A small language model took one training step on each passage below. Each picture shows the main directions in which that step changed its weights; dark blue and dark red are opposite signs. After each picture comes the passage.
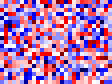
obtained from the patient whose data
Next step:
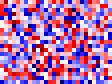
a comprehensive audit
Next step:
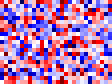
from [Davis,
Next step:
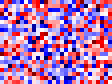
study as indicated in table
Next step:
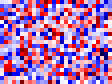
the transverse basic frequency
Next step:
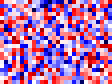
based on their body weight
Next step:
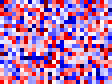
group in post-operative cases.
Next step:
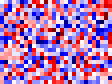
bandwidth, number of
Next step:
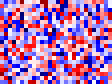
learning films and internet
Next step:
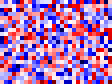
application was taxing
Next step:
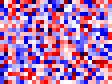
and the two are combined by
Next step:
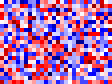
empathy, ability and social
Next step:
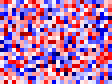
tau apa,
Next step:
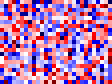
to study children as a single group
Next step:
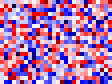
an algorithmic error could result
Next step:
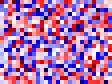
of 372. In addition,
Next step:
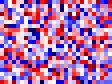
de petróleo
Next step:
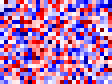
emotions and experiences that
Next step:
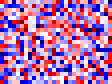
accomplishment, or
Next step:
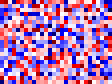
pregnancy alone carries
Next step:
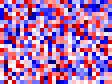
the US and Iran and
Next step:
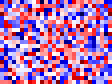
patients was nearly twice that
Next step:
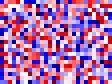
of profit has little
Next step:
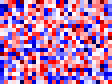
environment", Springer,
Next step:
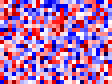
recovered gas from the
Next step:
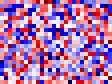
sales' is marked
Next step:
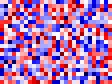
[23] studied two
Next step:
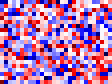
over time. Several algorithms
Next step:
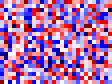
limitations and delimitations
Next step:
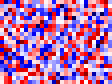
the system. The BMS offers
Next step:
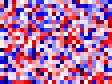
tasks effectively, which required
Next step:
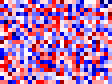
needs for residential environment also
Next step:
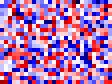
India; and which also
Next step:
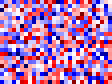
develop a dynamic model of this
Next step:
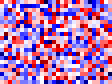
financial system as a
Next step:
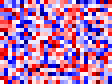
activities with minority groups
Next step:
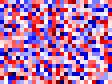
tibial bone specimens
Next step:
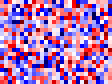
African regime can
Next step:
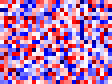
- Development of
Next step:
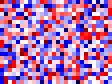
1980 during its economic
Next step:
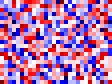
removals. (3)
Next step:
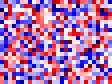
& Vaucher, J.
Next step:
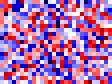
person would have understood some
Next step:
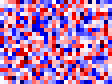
μ log ϵ
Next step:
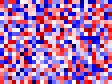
adaptation strategies that
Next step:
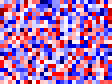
m (MNCN);
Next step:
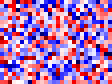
and their educators, for example,
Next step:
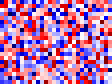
this process, they have been
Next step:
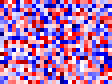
of language service
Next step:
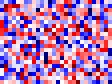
Then the multirate
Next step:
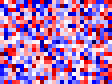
to work, among others.
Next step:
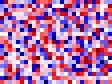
studying the number of 1OP
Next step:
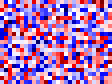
space separating ZrP
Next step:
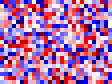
practicing online teaching
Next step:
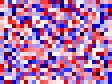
corrosion control is at high
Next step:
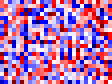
Garmin Ltd.,
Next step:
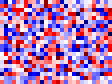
challenges in the development of
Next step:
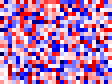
also asked our pharmacy
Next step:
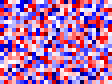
most appalling in the
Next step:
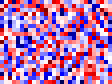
with the smallest amount of
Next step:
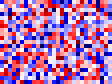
high cost of field tests
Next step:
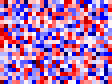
challenges caused or
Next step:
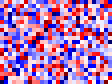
are learned response
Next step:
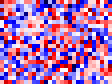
use of such techniques as
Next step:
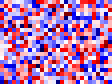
assess the health needs of the patients
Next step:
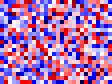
eLife assessment on the
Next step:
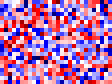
neural network in classifying
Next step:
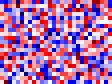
shopped at Matahari
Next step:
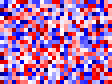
easily installed at the
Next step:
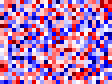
images of apples and
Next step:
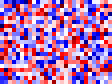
encryption analyzed
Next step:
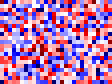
protective layer. The influence
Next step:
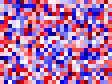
On the other side, the
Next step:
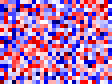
nor the law is
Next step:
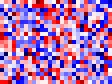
and the other areas related to the
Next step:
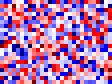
institutionalize peer
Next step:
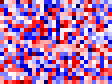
of this publication are also working
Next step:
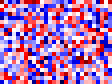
providing a new way of
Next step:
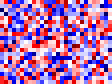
night for a period of at
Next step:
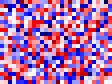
for surgical-site
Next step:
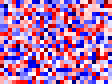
the incidence and in the severity
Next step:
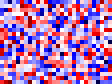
secure solution for EMR
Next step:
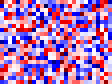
of the first research in this area.
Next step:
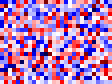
are some drawbacks
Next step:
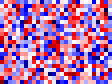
problems of old people. This
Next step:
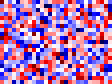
of interest. None of them has
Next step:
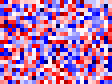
layers, sandwich
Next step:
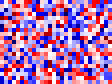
structural gap in school
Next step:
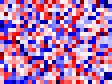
budgets [1].
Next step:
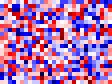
Affected Requirements as
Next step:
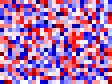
uncertainty and risks associated
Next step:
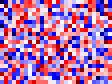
many authors pay much
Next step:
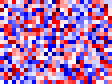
develop decision support tools which will
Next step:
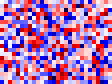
eLMIS: electronic
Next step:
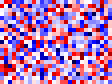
sense of sight significantly
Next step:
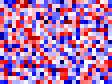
fistula* species
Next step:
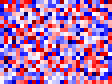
text analysis methods from computational
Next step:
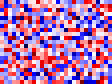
sequencing Lung
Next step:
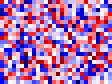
accuracy. In addition,
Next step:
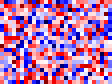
only well-informed, but
